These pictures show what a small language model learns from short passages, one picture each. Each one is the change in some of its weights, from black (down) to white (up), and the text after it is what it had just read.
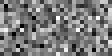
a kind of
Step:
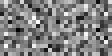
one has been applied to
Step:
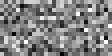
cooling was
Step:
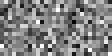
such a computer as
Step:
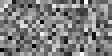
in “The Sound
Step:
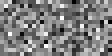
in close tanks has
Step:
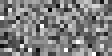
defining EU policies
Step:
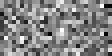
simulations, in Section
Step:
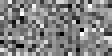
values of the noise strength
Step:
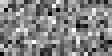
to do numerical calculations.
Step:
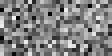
lateral spread over
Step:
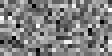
present a case of an
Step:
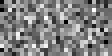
ever deployed
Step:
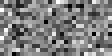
of drugs in
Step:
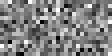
was to screen a
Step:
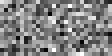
to determine the variables that
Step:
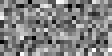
of the multidimensional
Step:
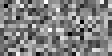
Management of
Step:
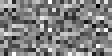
next work is the
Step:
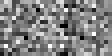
also used with the maximum
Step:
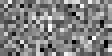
stems from the fact
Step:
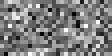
analyze distributional changes
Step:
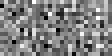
particle tracks and
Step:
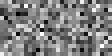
solution besides
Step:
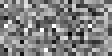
cultivation of
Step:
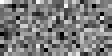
of organizational
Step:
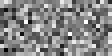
violence that becomes
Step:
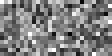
and to reduce the risk
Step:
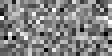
strongly influence to
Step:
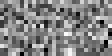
knowledge also provides a physical
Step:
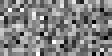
small effect. We study
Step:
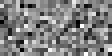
software packages:
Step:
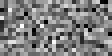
describe an application of the
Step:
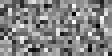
services, and local
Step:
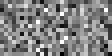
recovery between
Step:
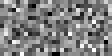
evident in our
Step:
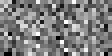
in areas with limited
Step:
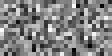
prepare and
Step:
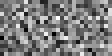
a fictional representation
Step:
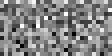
are given by {\tt
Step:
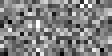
interference pattern does not
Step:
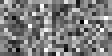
periodontitis among
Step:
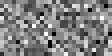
the basic relation
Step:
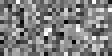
massless particles propagate
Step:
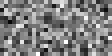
asymmetries are
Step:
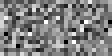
Shan M,
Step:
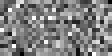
different z-axis
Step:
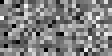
minimizing nonspecific
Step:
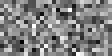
the variability of user
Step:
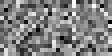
three road sections
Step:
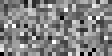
Table 14. The frequency
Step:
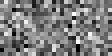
Contributed values
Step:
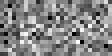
the fulfilment
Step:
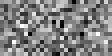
root is used in
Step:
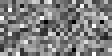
naturalness measure by
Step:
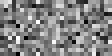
for a photon. We
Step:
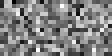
like sputtered
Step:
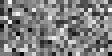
all used in this
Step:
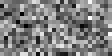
chamber at very
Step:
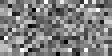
threshold, indirect detection
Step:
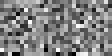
travels along a
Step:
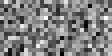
field is included via a
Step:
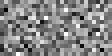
usually referred to
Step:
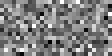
the use of this symmetry
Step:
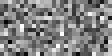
lead to a cycle
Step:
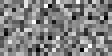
Faculty of
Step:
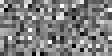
Part IXA
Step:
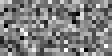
is one way which would
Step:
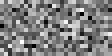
error control coding,
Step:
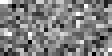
of the study shows that
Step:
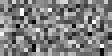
decoder, and also
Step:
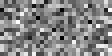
have the capability to
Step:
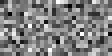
of plastic materials,
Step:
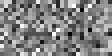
in the main cluster of
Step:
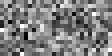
relative intensity of the
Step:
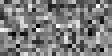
of Physicochemical
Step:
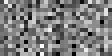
depths learn
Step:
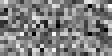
provides both the basis for
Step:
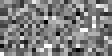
includes steps like
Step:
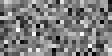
reveals distinct
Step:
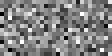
each method, we
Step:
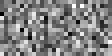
small components and it is
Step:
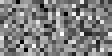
CT Chest in
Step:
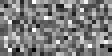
survey conducted by World
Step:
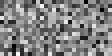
higher than the value
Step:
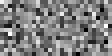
with a world level
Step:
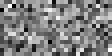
studied, by analytical
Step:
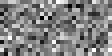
of the surrounding
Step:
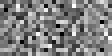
recent literature summarizing
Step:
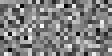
distributions by $\{
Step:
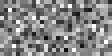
their lattice vectors.
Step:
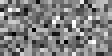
The second section of the
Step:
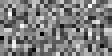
crystal structure and
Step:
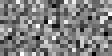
can hardly reach
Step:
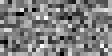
generic principle is
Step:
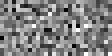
cable sizes
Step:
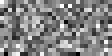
where $K$ is
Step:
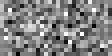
be formulated as :
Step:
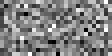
implications. For
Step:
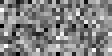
characters for the
